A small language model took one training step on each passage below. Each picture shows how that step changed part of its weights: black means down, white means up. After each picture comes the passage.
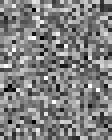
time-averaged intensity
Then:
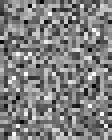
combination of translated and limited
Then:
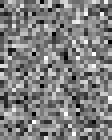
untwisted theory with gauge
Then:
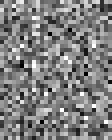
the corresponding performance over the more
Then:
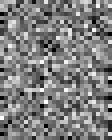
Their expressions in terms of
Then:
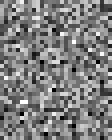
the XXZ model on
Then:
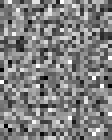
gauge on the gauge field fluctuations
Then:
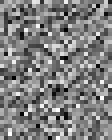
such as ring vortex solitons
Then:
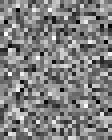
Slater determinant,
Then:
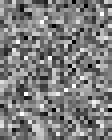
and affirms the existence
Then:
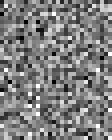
ways by which new DNA
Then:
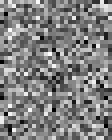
is described by spin space group
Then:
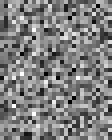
0.4 in the molecular
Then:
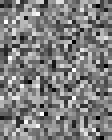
and as the GAD
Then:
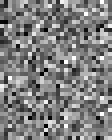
skor *usability
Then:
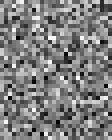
the bubble inner pressure.
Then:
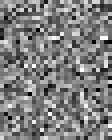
that GOT4Rec
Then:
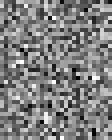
of the meeting.
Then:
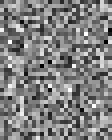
of the formulation of contextual
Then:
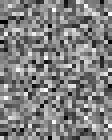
formula structure, we construct a
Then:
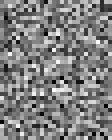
that from the student's
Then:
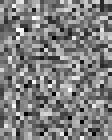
the use of the Matlab
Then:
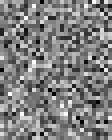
aimed at identifying the
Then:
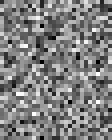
which constitutes the MLSE
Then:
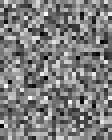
total reflection signal---obtained
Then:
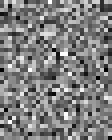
generalized linear programming
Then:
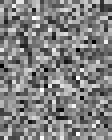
the same coordination as
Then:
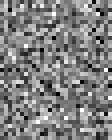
distribution of jet multiplicities
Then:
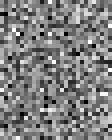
`dislocated wave'
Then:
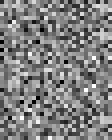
motif of the multipoles
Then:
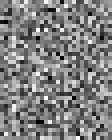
food and batteries
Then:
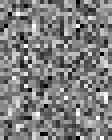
reconstruction, and signal selection.
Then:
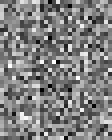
include the magnitude of the
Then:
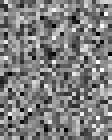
Lei Deng,
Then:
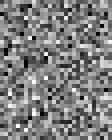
centre, or {\em
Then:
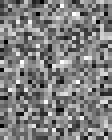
is necessary because in subsequent steps
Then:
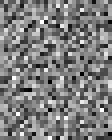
both target and decoy
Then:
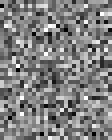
For the potential we now assume
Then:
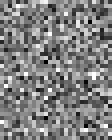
power spectrum of ${\cal
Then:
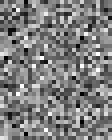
about 70\% of the
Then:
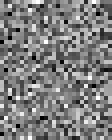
metal abundance. Indeed,
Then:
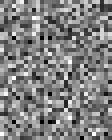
the estimate of the corresponding
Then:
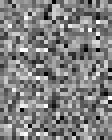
\check H\in
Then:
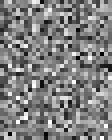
sample, or on a
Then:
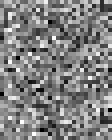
$SO(3)$ connection
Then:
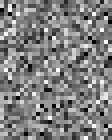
limit. We study the dynamical
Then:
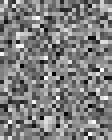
this scheme, without using any
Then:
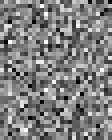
${\bf u}$, if they
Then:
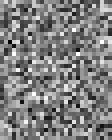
and transient nodes. The
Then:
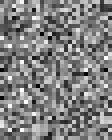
the stellar mass growth dependence of
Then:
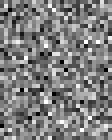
center during quantitative measurements, but
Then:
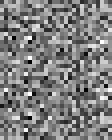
of signal towards the receiver,
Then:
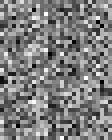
\tb, the ratio of
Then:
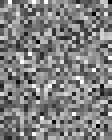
dielectric with a sufficiently large
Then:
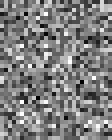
shear bands arising from the edge
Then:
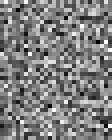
outflow reprocessing model
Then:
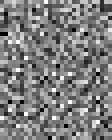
we can use, but it
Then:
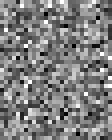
diffraction (Ag
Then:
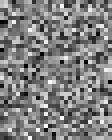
found, CPT violation
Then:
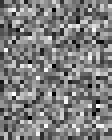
\bibinfo {pages}
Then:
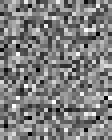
measured and expected number of events
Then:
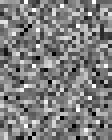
Jacobi form of
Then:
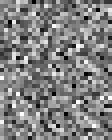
systems but also addresses the
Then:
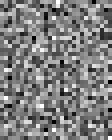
damit das
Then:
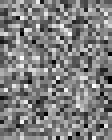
well established; the processes that
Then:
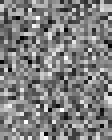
it via bipartite graph
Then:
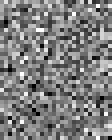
and $j$. Here
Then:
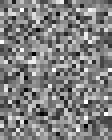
theoretical grounds the possibility to
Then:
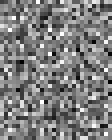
When each new image point is
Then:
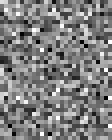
gains can markedly
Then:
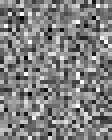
stream (Oracle)
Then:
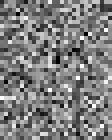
Given the heavy-tailed
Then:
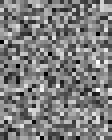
of vacuum chamber,
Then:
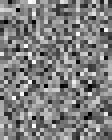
foreground (background)
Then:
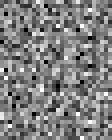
common trajectory might be assumed to
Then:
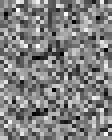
are most pronounced at
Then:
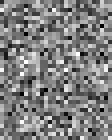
layer, corresponding to the concentration
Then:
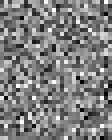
every edge (face) is
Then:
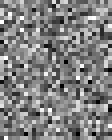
Table 2. Besides the
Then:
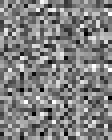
these three equations represents the formation
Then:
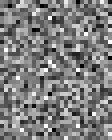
gravity using Noether symmetry
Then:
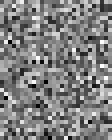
the wave frame. Thus
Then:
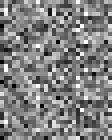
imaging studies with the Hubble Space
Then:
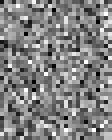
side of \straight\
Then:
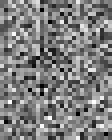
In the presence of substantial magnetic
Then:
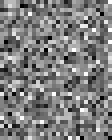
defined trigger then notifies
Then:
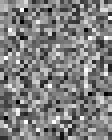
well as P-polarized
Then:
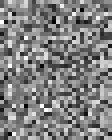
3. The reason for that
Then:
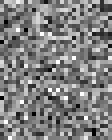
a zeta function in terms
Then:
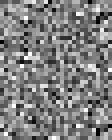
quantity of data produced is used
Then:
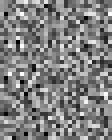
Forks are resolved due
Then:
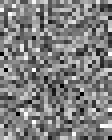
$\omega_+$ is always
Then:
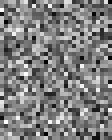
a function of the spatial dimension
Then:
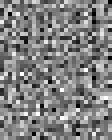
general relativity. In
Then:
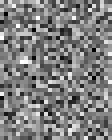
is determined by the Lagrangian
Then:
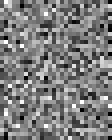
signal difference on detector A,
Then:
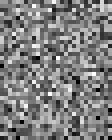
the Aryabatta
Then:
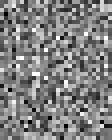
will take the following appropriate parameters
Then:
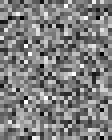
lines, tracing the
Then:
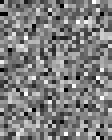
. \eeq In the
